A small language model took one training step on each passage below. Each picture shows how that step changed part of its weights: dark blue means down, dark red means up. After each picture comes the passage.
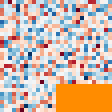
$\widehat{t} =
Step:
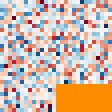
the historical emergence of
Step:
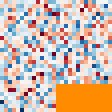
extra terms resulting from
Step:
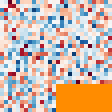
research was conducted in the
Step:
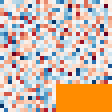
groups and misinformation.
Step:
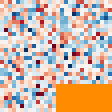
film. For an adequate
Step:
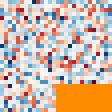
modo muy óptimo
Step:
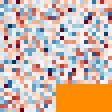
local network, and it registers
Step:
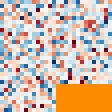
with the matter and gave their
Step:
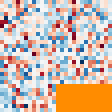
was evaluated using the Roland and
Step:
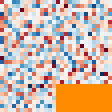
and the lower the entropy will
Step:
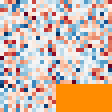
N. Features of the
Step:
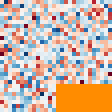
but not random variables in the
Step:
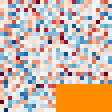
more ecologically valid
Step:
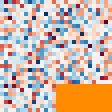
E. Parks and R.
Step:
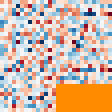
ATMs and the improvement
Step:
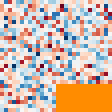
to reflect data and ideas
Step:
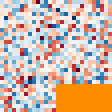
d'un pair plus
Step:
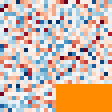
simple re-scaling,
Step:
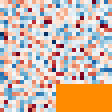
of individual psychological
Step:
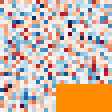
useful at all times
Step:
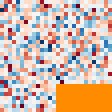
the measurement strength is
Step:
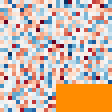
These differences pixels then
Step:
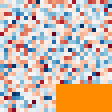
exercise density? -
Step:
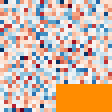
on the pectoral-fin
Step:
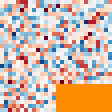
del lenguaje y
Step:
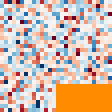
genre. Student
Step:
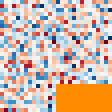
energi yang dapat
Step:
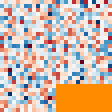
adopted analog gravity
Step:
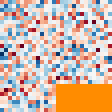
a gas storage pipe
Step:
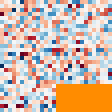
interview (following chronological
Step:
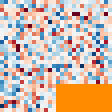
l'appliquer? -
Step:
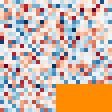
that it first constructs a solve
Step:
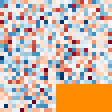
group I) discussed in section
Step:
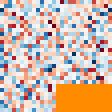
to the disease level. The field
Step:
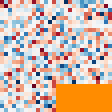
A., Rusdianasari,
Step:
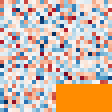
в повседневной
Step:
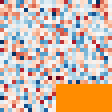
Here, the idea of
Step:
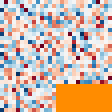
is the prior distribution of
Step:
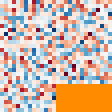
del cosmo, del cielo
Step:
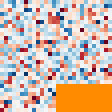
assess how education influences
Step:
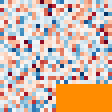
created (information on the
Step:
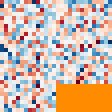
from one entity or group to
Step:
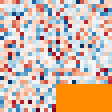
transfered to the coefficient
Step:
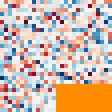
standardized protocols, and
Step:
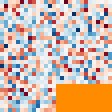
a participativos durante processo
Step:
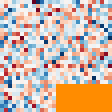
schedule new constructions or
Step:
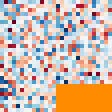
statically for the rest.
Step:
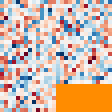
peroxidation, indicating that
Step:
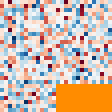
When lecturers
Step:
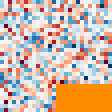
the instability is saturated
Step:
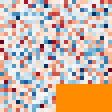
S(Y) - m \cdot
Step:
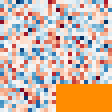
enforcement rather than
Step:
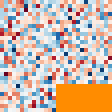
allocation indices. *J.
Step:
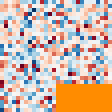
the truncation due to the detection
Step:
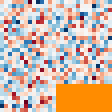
underlying dynamical system as
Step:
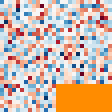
M. Ibrahim**
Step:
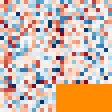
by a thick yellow
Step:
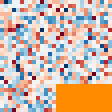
masalalarni tadqiq
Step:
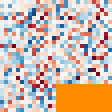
та адаптація
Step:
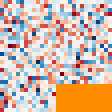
rural areas didn't
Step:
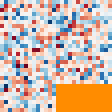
- viloyatlar va
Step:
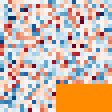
holography emerges: while
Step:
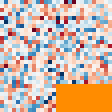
(categoria 0) nos
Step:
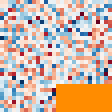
The critical point densities
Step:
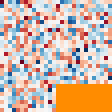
review & editing,
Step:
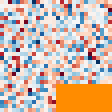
by PolyI:C through
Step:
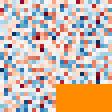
$\sq\sqb$ process,
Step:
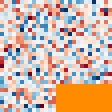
l'auteur. -
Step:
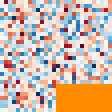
of a-type agents are
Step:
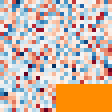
the target child IR obtained
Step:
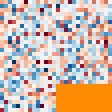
attempt to assess the quality
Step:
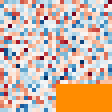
financing. In addition,
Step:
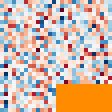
developing new services by training
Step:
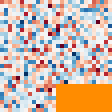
clouds over the water.
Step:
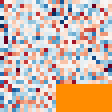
of the length of the longest
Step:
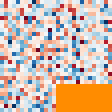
ureteroscopy with
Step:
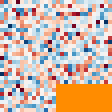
for the travellers for
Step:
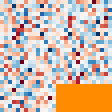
it particularly useful for this
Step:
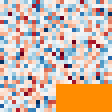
death in cases of cranial
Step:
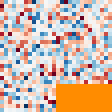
besser (lacht)
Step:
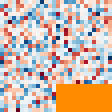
in the residual image of
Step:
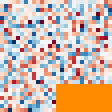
risco para DM
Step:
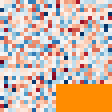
modern capitalist production process.
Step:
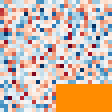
Discrete Geometry,
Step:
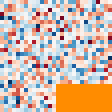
significant association between Occlusal
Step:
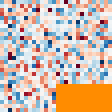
amplification of vector beams
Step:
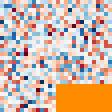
Qoraqalpoq davl
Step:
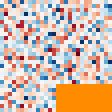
level of intensive care load in
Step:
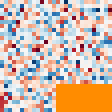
(\ref{entropy}) is not
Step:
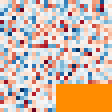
Therefore, we obtained Suzaku
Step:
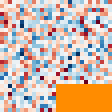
orbits. We introduce
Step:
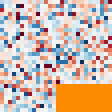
the NN-based FE models.
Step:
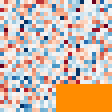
D, immunity,
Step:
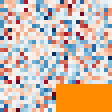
a solution mixture of the
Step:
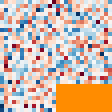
more than once. This property
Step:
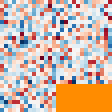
Saresadi. The study explores
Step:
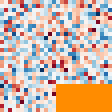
indices in PwDM.
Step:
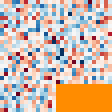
of FFs. By
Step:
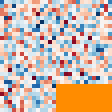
ko'rsatgan artist
